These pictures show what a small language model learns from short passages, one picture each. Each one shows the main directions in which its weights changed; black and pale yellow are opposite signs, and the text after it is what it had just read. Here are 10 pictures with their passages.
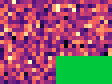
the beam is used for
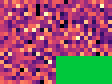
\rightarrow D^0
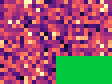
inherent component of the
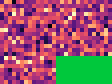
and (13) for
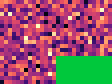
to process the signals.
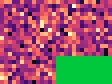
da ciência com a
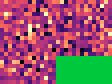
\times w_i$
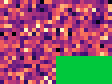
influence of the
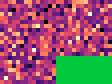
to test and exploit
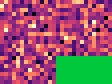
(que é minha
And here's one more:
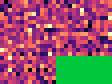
analgésicos e
